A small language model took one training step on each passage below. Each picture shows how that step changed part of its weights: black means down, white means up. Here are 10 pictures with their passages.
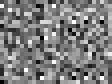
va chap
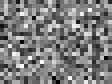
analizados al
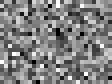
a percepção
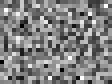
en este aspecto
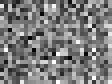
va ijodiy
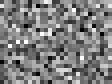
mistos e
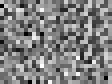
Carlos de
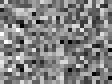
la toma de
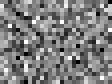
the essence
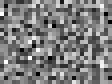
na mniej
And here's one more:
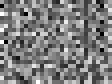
te grote
